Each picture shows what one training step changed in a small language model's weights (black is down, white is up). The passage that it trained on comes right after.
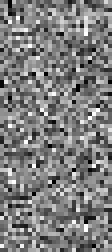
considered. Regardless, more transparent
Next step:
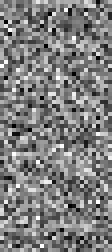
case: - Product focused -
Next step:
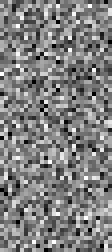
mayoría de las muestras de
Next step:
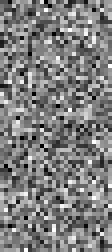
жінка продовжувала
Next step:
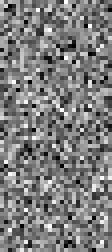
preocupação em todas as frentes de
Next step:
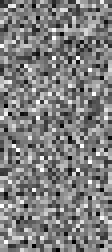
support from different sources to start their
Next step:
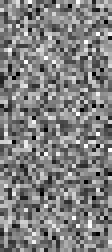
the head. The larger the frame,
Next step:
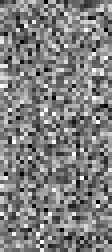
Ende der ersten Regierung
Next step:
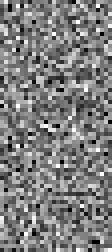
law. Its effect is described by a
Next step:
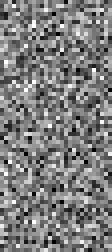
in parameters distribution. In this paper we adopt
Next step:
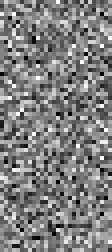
indeksi, HbA1c,
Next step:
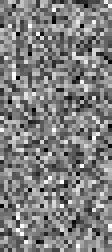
Petkov 2008). It could, also,
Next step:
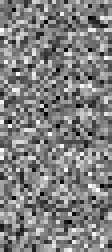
sorunların belirlenmesini
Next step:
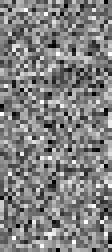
a period of 18 months among 200
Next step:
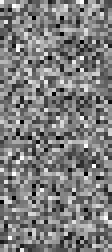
performing skills. On the contrary,
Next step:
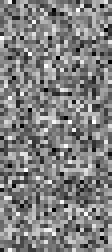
Turkiston janubiy
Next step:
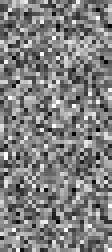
on the use of digital technology in influencing women
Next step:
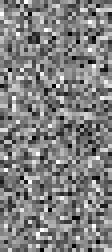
actually not to reject the null
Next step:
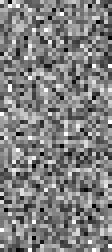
только межрегиональных,
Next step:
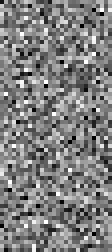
qualitative research. Although some experts
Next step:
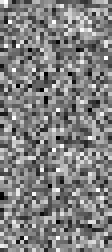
sales growth at a rate of 19% during
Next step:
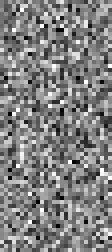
que le otorga apoyo y
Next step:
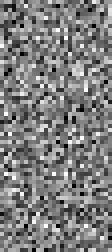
aprendida. Y desde allí
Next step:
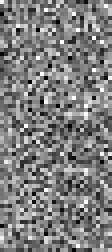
на неї в диспозиції
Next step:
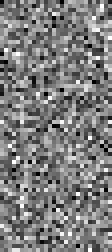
et al., 2020). Paralelno s
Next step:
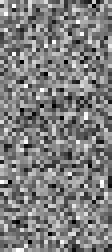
Introduction Scientific communication, i.e.
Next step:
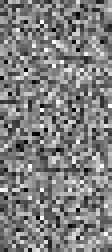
of work to improve students' textual competence
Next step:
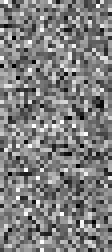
VOLKOV Gorky Park,
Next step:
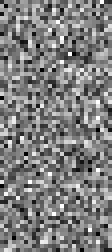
effect of training and developing employees on the
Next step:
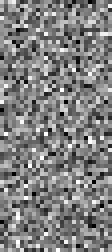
in "Rivista di Archeologia",
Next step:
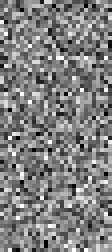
: Conceptualization - M : Methodology
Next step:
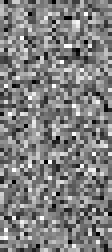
threat to the ecosystem's health and
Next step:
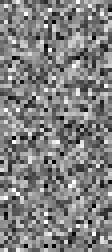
адаптацию к новому
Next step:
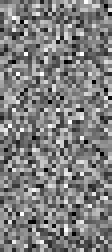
de Saúde Mental, documento
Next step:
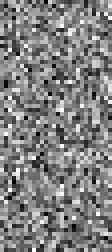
informed consent to participate in the study.
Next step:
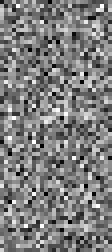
Ethiopia, Lebanon,
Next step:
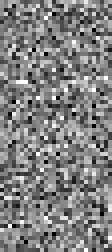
India, *Applied Energy*,
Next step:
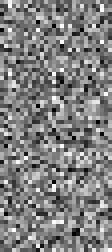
of masculinized authority" that
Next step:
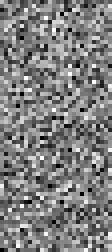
ABSTRACT Background.
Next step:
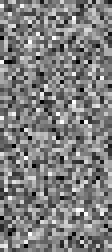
in their work, giving internal reliability
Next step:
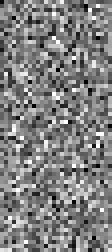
discrepancies between the shape the
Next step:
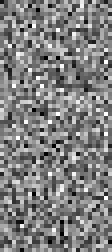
dos dados, verificou-se que a
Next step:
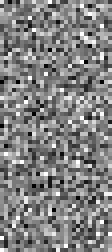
is a pathology with a high case fatality
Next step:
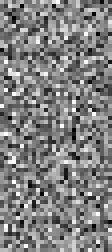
the CPU cores of a customer
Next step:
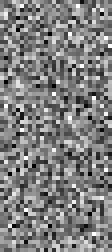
in quality improvement *BMJ*;
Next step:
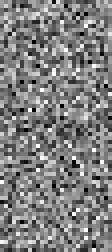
academia. - Open Science is
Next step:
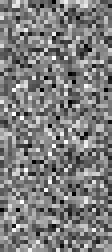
INTEREST STATEMENT
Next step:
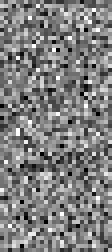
Тўракулов Р.И.
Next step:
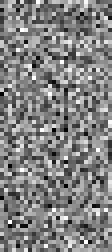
and Environmental Problems,
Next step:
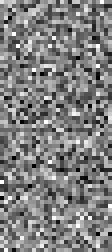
due to their fine particle size and high
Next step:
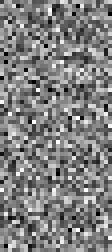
of the ‘Jaguar’ Cray
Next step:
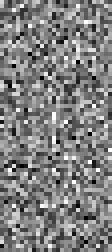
(suyuq krem),
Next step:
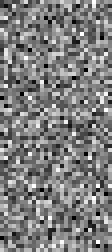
the l th path, which is assumed to
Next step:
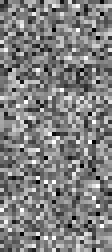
is responsible to receive the file from the
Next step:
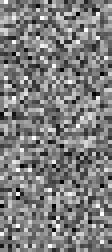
nonlinguistik tersebut
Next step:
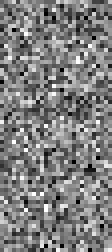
talk about the life of Bama and
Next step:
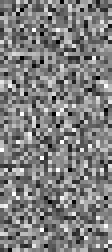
the hydrazo compounds described by
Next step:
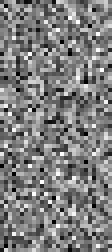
ва клиник тиббиёт
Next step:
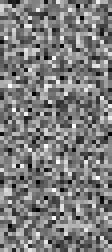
Education to properly utilise Artificial
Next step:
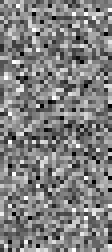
schätzt diese Gruppe
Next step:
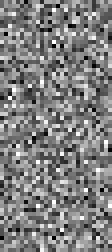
Usei por bastante tempo -
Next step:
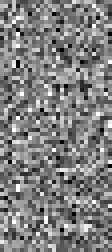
DDoS, the attack will cut
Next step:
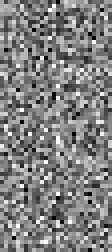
table 3, for both patient groups.
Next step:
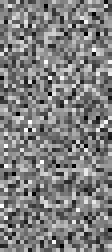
in education: problems and prospects. –
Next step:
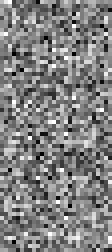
uch uslubda ham ma'lum
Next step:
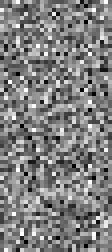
seen that parental attitudes
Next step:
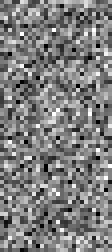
the definition of relevant monitoring parameters.
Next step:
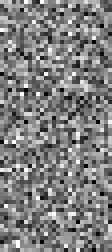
Kayachikitsa Dept.,
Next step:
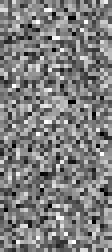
the standard three-point bending
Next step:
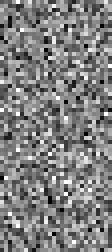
disturbed zones, and integrating local
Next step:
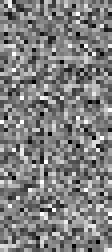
provided by the Bangladesh
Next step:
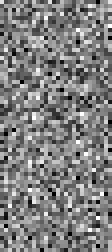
the next sections we consider the new research on
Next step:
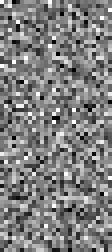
is explained: Light - joy,
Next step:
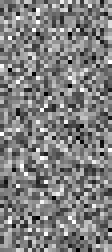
The GC-MS profile revealed
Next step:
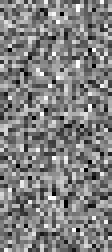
un juego de espejos y como
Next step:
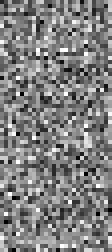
blocks or processes the job. It selects
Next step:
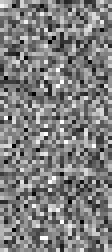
attributed the workers attitude of not
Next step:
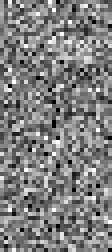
with the concentration range of 0.1–7
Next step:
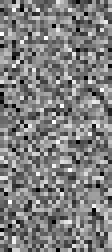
to overcome any hesitations and
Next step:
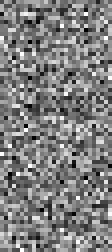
of relationship between Physics teachers' level of
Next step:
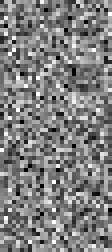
5-3: EVs connection state Table
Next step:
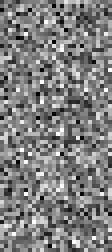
escomptés. L'accession de
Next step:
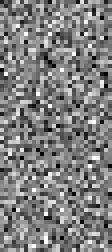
seen as a vital foundation for business
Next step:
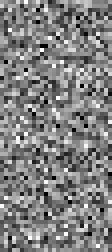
of the post-USSR split in
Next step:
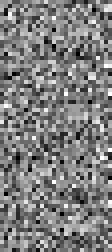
Sullamiy, Abulkosim
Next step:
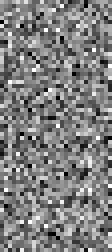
pública**. 7. ed. São
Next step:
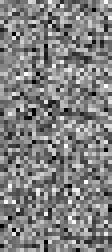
can give students great opportunities for
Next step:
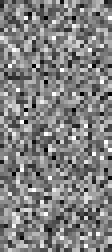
پسرش مانند
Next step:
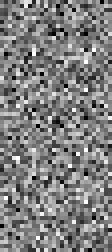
in English. CONCLUSION
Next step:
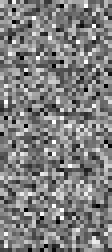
of chronic disease. To evaluate the
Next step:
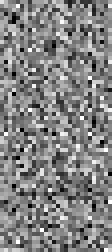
representatives of a particular profession became
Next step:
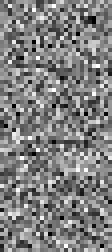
dissipation. To achieve maximum
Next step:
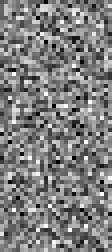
Shuning uchun inson ma'naviy
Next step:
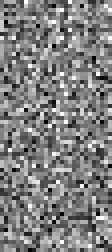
slender, the lower one ca.
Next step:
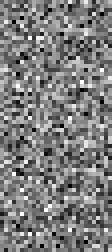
OF MEDICINE DURING
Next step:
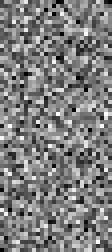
2009). On the other hand, the
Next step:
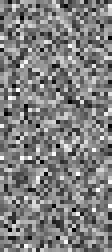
Polygons 11 Basemap 4
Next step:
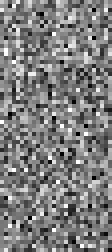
қарор қабул қилиш
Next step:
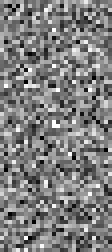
to the snow models. Improvements are
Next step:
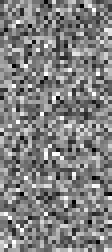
resin composite material will be due to a complex
